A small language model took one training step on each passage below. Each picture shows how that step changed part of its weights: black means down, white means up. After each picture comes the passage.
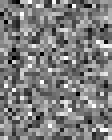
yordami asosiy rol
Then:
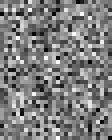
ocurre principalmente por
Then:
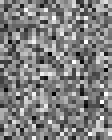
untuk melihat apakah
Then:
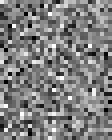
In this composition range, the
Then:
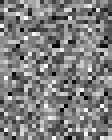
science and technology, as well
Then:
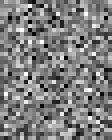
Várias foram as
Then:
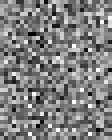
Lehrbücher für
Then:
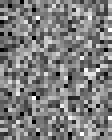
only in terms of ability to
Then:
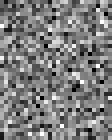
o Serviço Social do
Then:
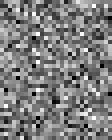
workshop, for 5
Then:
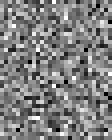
da Matinha, with
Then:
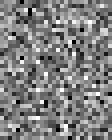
Portela, E.
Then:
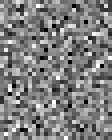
biomass, b:
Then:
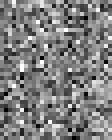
son petit frère
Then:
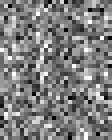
таълим ва
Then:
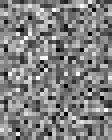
totalled £
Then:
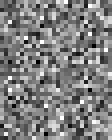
Kreativ fikrlash
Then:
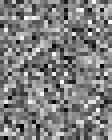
*На основі
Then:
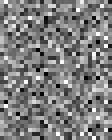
of a common research model
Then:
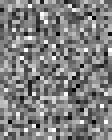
with laminated continuum
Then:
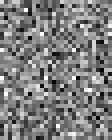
pode-se citar as
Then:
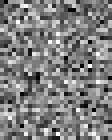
and cross-checked this
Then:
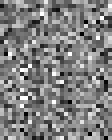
de causalité de
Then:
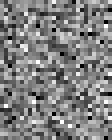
this tool is often called the
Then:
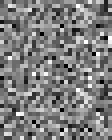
участь батьків,
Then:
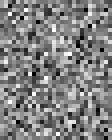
Kachhari. On
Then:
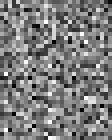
planificada tiene para
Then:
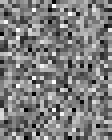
By the level of cost control
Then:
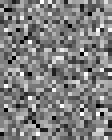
following statistical tools were used;
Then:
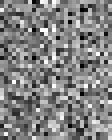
Kültürü ve
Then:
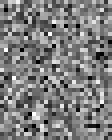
de negocios se
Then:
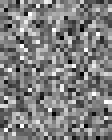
added. Moscow:
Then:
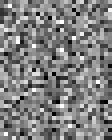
in the measurement data, making
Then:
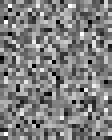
very writing of his
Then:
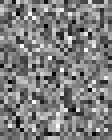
data. Primary data
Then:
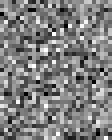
the beamtime use are
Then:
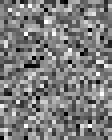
be extracted from publications
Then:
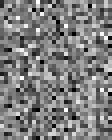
Manner of approaching
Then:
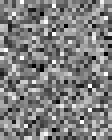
our country, the use of
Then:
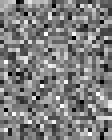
zamonaviy texnologiyalar hamda
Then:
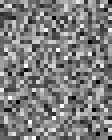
specialty, which motivates
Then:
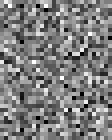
be, indeed, an
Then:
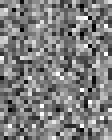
Regency Government
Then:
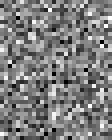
jamiyatda keskin
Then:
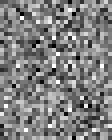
of Canada. This
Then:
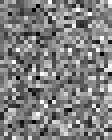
dengue fever among
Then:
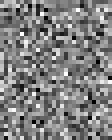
over an infinite
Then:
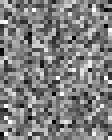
that the underlying generative
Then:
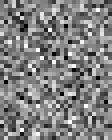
were also excluded.
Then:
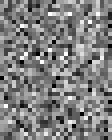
in the profession. Higher
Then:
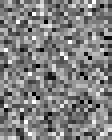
might relate to the small
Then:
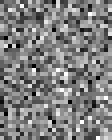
during some operations like
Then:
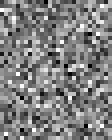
de banken.
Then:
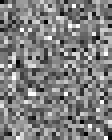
ExamPro menjadi relevan
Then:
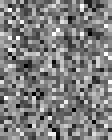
use of counseling
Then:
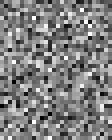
addressable pixels used
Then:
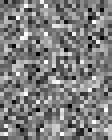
Mazkur maqolada
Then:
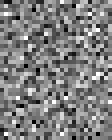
across disciplinary contexts
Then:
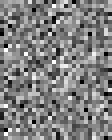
sustainability of the welfare
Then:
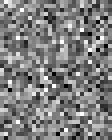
was performed in a dedicated
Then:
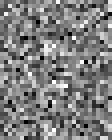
focuses on setting annual
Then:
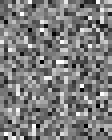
on intravenous
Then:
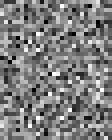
începând cu
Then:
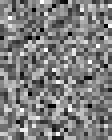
Fecha de publicación:
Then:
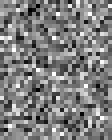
cristianos en los
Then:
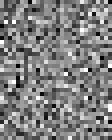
e no fortalecimento
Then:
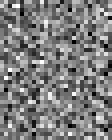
provided informed consent,
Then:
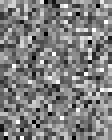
future when women will have more
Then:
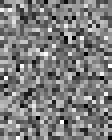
que interactúan con
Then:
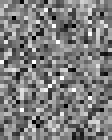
customer satisfaction, and
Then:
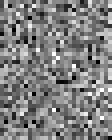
references of other works have
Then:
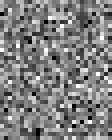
can be suspended
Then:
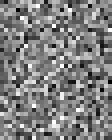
replicates. The analyzed
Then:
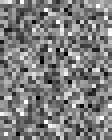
The present research work does not
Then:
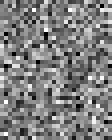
the stagger grid
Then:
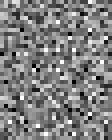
worden sein (vgl.
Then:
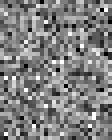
to other ground-based
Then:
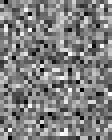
tumani Rishton
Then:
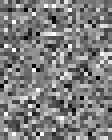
had been well established by
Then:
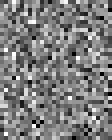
with the architect on the
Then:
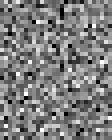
hingga motivasi
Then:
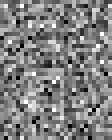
concentrate formulation.
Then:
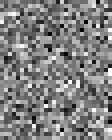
van Hout, Simone
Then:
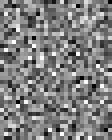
types of ATPases,
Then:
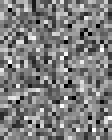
e força, representam
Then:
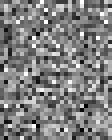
lead to several dental
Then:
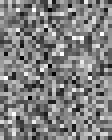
Ukrainian political and
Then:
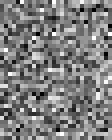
them leave the company,
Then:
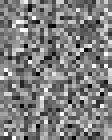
and Mexican printed
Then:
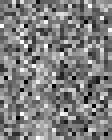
în același timp
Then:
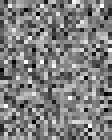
and psychological aspects of the
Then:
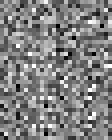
Attunement to
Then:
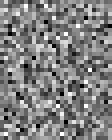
binding sites.
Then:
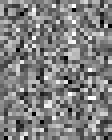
quotations. Each
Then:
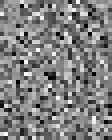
the library regularly.
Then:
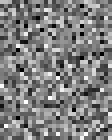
factors. This work focuses
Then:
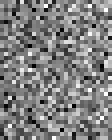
These experiences can affect
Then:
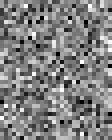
other end there is a
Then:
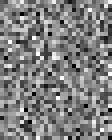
своих метрологических
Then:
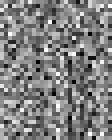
surface street network
